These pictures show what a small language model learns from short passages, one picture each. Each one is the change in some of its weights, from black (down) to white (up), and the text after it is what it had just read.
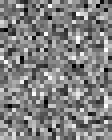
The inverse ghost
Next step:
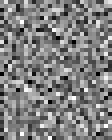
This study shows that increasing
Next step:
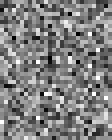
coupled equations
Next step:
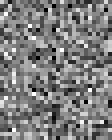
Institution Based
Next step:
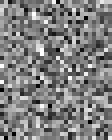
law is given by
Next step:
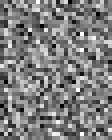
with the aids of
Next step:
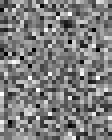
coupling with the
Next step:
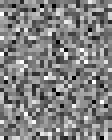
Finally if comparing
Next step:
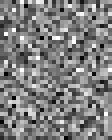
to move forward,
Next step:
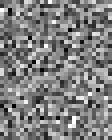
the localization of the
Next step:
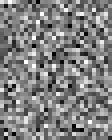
The weakness of
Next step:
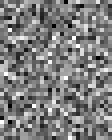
the *certainty
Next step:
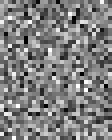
Many sectors are
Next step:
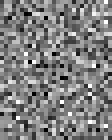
cotton soil
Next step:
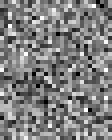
6 cm diameter
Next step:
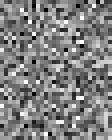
reduce side effect
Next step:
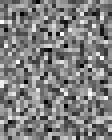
gluon angular
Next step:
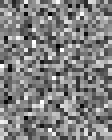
the full algorithm is shown
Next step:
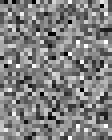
system upgrade which
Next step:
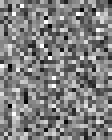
the wall at all
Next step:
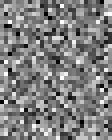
when $C$ is large
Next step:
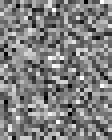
of the dedicated
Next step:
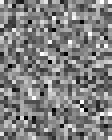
no parameter-free
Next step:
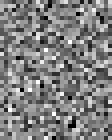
representation of women in
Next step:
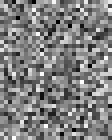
expectations from SM
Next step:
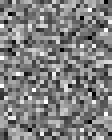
plot (a) and
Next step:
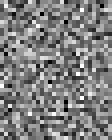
of the consolidated
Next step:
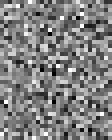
The method of analysis was
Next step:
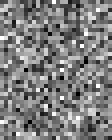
and significant effect on interest in
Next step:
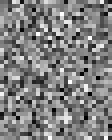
primarily depends
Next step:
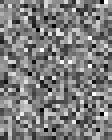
plant seeds,
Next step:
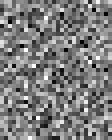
equipment supporting higher
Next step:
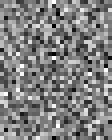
function, called the
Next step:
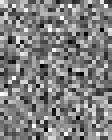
the body.
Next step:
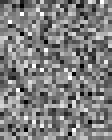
in robustness
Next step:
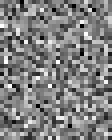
No ↳
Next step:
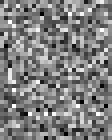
for conservation planning
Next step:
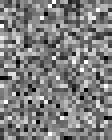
and (b), making
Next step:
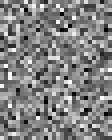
moment approach suggested
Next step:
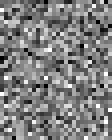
big challenge or
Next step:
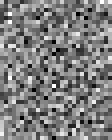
in systematic reviews
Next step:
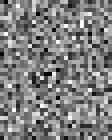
TB HDD
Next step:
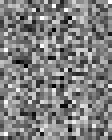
The SICCAS
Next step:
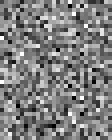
1: The flowchart
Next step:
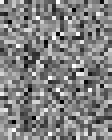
buy and sell,
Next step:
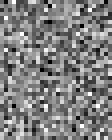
exponentially on
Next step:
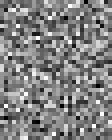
is randomly
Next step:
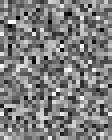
an essential condition
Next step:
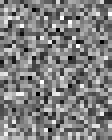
They also aim to
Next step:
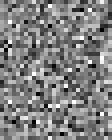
precise than 2D
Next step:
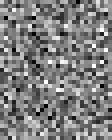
Hereafter the analysis
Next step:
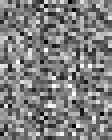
in the case of a
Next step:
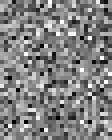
credential and uses
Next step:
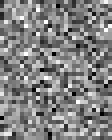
digital solutions will
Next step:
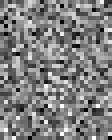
of the $j$th
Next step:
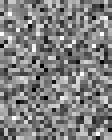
cases reaching values
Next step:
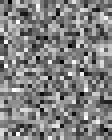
host, respectively.
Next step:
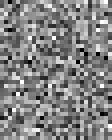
- Repeated:
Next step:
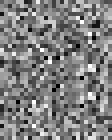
UV Legacy
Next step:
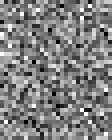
straight lines for
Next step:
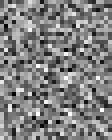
of the density of record
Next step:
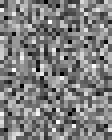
confirm the observed
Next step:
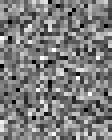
the voltage distribution
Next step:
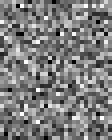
The emulsification
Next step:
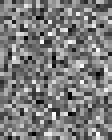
importance of a global
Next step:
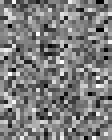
concerns to the
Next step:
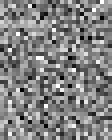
input power in the first
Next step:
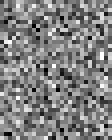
easy way and
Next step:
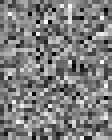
extraction layer
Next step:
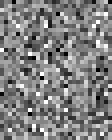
ATC-3 level
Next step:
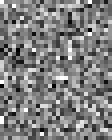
St. James
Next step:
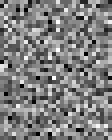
the conduction band edge
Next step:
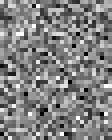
angular momentum of
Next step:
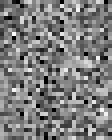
invariance) this
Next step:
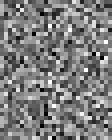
paper discusses the combined
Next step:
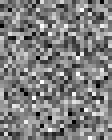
gap can be smaller
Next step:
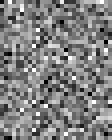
a~condition on
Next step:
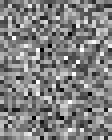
peaks on 22
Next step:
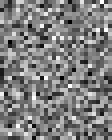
whose origin is
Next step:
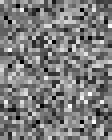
investigate whether
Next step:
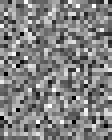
In fact, insuring a
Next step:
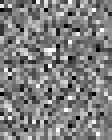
a carbonyl group
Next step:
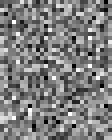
moves the ratio
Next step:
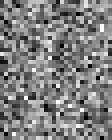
artifacts &
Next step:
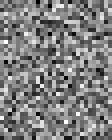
The beaker was then
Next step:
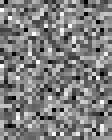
depend on how well the
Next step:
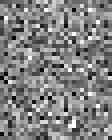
validation of the
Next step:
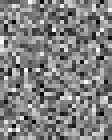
case of too high
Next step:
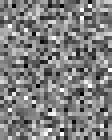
stellar gas has
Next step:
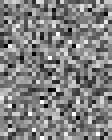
qualitatively similar
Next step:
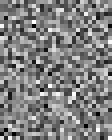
require the knowledge of the
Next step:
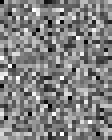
space--time. In order
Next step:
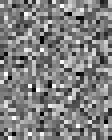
type of intelligence
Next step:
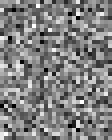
the inclusion of new
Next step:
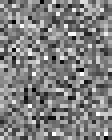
out of school
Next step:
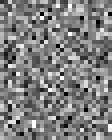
= A$, we get
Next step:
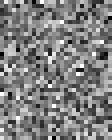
the paschal
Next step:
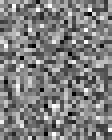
depending on the exact
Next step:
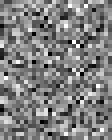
for centering table
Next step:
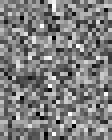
supports the developments
